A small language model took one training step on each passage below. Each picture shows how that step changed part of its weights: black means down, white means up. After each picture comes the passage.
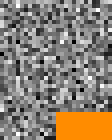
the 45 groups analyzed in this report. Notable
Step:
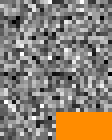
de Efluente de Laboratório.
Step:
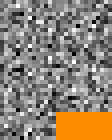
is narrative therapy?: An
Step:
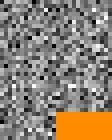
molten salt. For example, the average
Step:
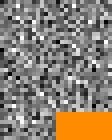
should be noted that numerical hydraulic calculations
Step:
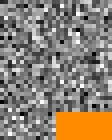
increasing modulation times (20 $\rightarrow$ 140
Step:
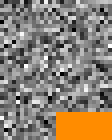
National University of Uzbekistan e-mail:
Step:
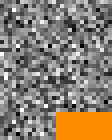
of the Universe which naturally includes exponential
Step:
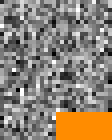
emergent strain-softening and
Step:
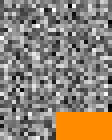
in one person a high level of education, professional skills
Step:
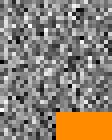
2002 intensified sectarian violence,
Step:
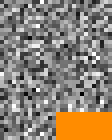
Jaeger, com sua atividade,
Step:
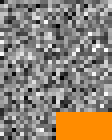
absent at the one loop calculation. The fixed
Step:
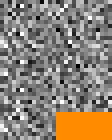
observer (the observer who can determine the probability
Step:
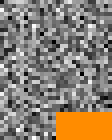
in obtaining the persistence spectrum images of the
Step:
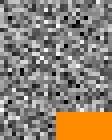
in the Ilocos Region in terms of -
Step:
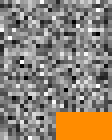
qatlamini ishchi organ moduli
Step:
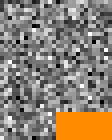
light of the evolution of modern warfare. Professor
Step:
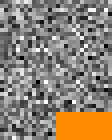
where $n$ is the refractive index of
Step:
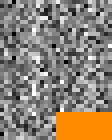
past bo‘lgan. Xususan,
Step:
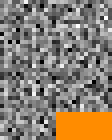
these factors cause major difficulties for lands
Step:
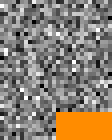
em ETE's ao longo de 119
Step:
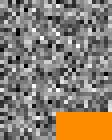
қилиб экилади. Бунинг учун
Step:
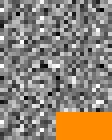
its overall quality, we observe that on average those papers
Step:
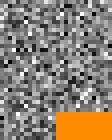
and their respective learned distributions. An
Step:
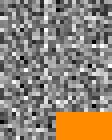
diferentes perspectivas são consideradas na análise do problema.
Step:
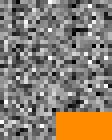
3 27 Gelijktijdig met de
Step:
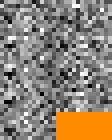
ebenfalls eine zentrale
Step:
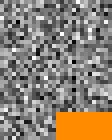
differently compared to staple fiber-based
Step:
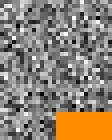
several weeks of data are stored in the
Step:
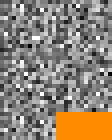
center, $|| \cdot ||$ denotes the
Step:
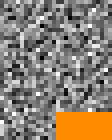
ALD at 200°C, followed by the Al
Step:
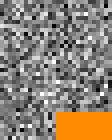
direction vector $\boldsymbol{\alpha}$) that drives
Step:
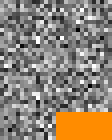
bar. Qosıqtıń
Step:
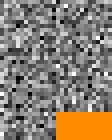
to discover a wealth of knowledge at their
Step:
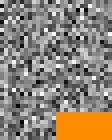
адміністрація почала
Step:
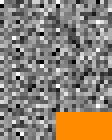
появлению целого ряда
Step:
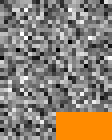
km. Responses from marls were
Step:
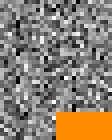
Valraslarning mavhum deduktiv
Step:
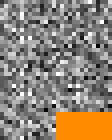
presented results are not based on specific properties of the
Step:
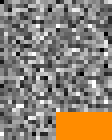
flow and a 2D disordered flow phase.
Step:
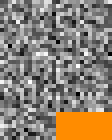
model reverts to the SOTA implementation and its
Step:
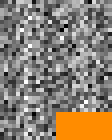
Ayala-Pimentel, J.
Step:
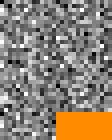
ms after stimulus picture
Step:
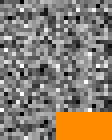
y con los distintos servicios y
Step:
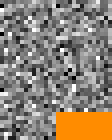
nazariyasi*. – Buxoro,
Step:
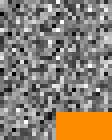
оренди на фінансові
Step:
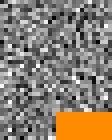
model \cite{ScA96} neglecting
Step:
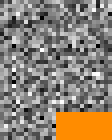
close to the margin of plate, the radial
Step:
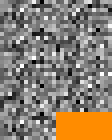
İÇİN EGZERSİZ
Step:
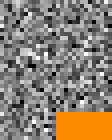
madre se da en modelos de sociedades
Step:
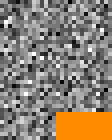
Республика, являясь
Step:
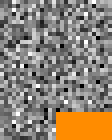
solish va iqtisodiyotni subsidiyalash
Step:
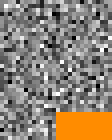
the bulk Dirac point (BDP) in
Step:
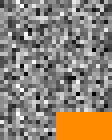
conglomerates. In 2023, the group
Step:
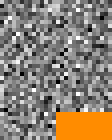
продовжують викликати
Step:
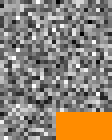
side, are the coarsest axes in the
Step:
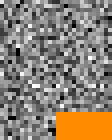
izchil bayon qilinadi va
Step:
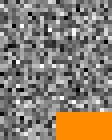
Outpatient non-surgical
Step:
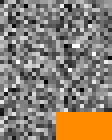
an increase in the accessible local Hilbert
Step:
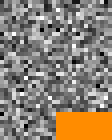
shown to encapsulate these featureless. The
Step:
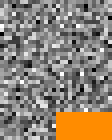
fi considerată un fenomen normal, care
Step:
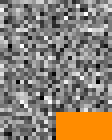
same way as $t_{on,sl}$ and
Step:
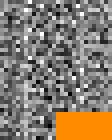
हा शोध निबंध
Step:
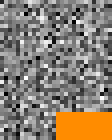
us to site-specifically explore the
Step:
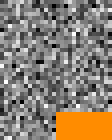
\Gamma^{B \rightarrow VR}
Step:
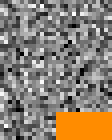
Propionate Hydrogel** All
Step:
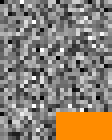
News of Natural Sciences An International Scientific Journal
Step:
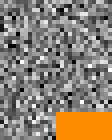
23 22 The above table indicates that around 23 staff
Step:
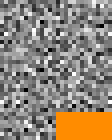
other approaches, based on the instanton
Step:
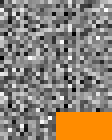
by studying the numerical evaluation of the relaxation
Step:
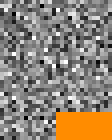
region where $V \sim 1/R$, the
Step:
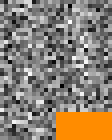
et al. 2006; McConnachie
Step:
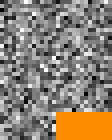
ischemic reperfusion in rats
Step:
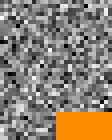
country deciding to transact in some other
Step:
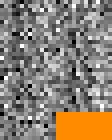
на зависимую переменную,
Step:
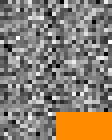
R. Radi, *Chem. Res.
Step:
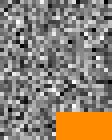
dasturlash kurslari uchun baholash
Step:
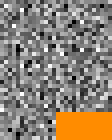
one corresponding to a real solution and the two complex
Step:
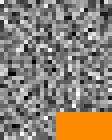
jump is well sampled by the observations.
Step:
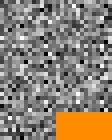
to investigate these potentials in future research.
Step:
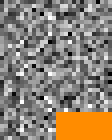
Mediterranean had separated the EU from
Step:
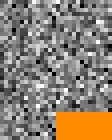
a book in English, 16 popular scientific books
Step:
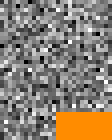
Only three FRBs have been identified with
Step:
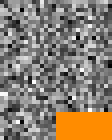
re-usable DOB – Date of
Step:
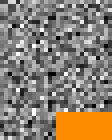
a logical schema that validates a data
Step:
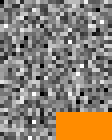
in particular age ranges, keeping the influence
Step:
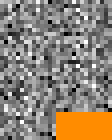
tomonidan bilimni bayon etish.
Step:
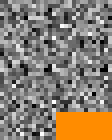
(4.4) we obtain the coefficients
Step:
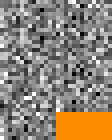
multiplicative and additive complexities are listed
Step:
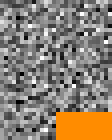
natureza sublime abençoada por
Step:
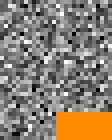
que consiste basicamente no fornecimento de
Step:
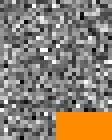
reconstitution. This means even more
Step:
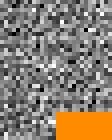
давлат ҳокимияти органлари ва
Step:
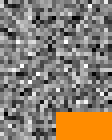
plutôt invisibles de la part
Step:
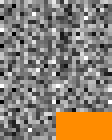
C., Zeng, M., Wang,
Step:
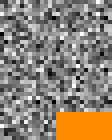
davrida tik o'suvchi
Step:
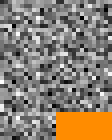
a number of researchers. [16] and
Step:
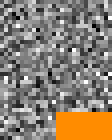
le va înregistra și gestiona
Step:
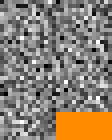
significant attention. 5. “How confident do
